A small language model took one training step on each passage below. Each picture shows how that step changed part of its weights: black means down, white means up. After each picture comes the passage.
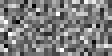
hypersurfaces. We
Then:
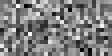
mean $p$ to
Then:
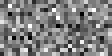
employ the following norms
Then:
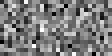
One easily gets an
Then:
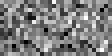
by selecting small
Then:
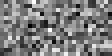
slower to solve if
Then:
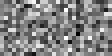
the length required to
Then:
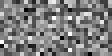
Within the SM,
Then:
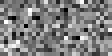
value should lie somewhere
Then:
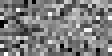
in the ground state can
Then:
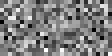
As we apply each
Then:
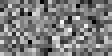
$\KK$ be a
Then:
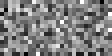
curve describes a second boundary
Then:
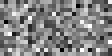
observer (whether
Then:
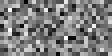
of the function evaluation part
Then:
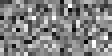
closely related to the high
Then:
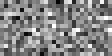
similar to Russian
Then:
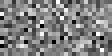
As discussed, these features
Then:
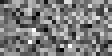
the primary transit of
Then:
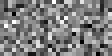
second the vertical static component
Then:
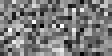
and avoid all decreasing
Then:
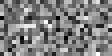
be itinerant in
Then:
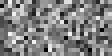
$E$ and
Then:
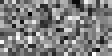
as a set, to
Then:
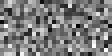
here gives the left
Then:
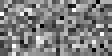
relative speed, is defined
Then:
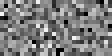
theorem can be applied.
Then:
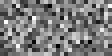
inductive assumption, and
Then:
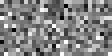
better ensemble statistics than
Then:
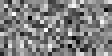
potentially reveal novel
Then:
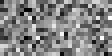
in SIMP
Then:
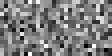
convergence rate. Therefore,
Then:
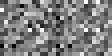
if and only if it
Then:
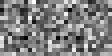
applied CFHT
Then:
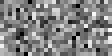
: d\la
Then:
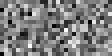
and DSO could be
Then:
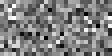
among all evaluated methods.
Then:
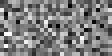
reason for this choice of
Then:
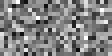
other users, we studied
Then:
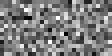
defined functions are mapped
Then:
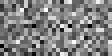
(b) the
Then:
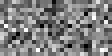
4 times larger than the
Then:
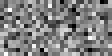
fm). The result
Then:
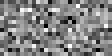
Leray spectral
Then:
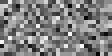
of neutrino masses,
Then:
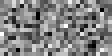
NASA grant
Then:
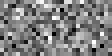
there is an indirect
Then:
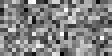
the SF basis,
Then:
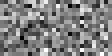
to examine the other
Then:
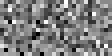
, and Chenchang
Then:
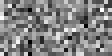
C \frac1h
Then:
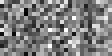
and interrogate a
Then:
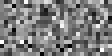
fact, an even stronger
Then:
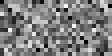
is an extension of a
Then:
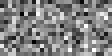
0}$ defined by
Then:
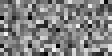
all positively curved homogeneous
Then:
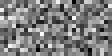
phase angle $\delta$
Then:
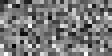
are linearly independent over
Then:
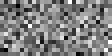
its subtableau of
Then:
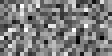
we enumerate patterns contained
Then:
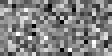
matrix of the original
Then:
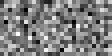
quality of original LQ
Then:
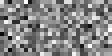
the existence and uniqueness of
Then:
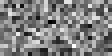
the data to account for
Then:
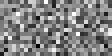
points of the pre-
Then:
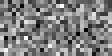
compactly almost periodic
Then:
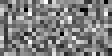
will not reset.
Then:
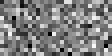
the sum over the
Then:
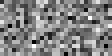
vital for
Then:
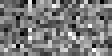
trivializable: The construction
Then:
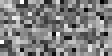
NG. The leading
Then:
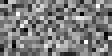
on horizon features to model
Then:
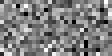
background level. \item
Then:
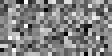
the access time by using
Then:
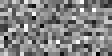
there, they create
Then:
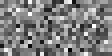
with given singularity structure.
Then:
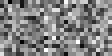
and additive-noise
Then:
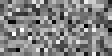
MLP training.
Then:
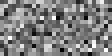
in the Lagrange
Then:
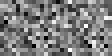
slight increase of the
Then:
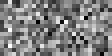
function is close to a
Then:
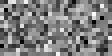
there is a distinguished
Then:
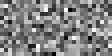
frequencies in slowly
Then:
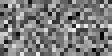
of macro users while
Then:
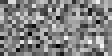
the literature in multiple
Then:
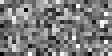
Quantities are calculated
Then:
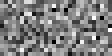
Then there is no conformal
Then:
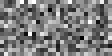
a subset of events where
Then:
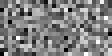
points can be viewed as
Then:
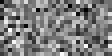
and SNcc over
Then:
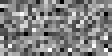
race on the
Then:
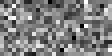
the corresponding compatible representation of
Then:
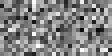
the biphoton
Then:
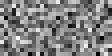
variance. In both
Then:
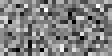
\centering RC &
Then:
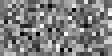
outer louvre
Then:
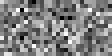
recall and prove what is
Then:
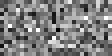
their approach yields a relatively
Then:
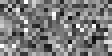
while a lower absolute value
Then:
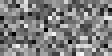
have shown in Ref.\
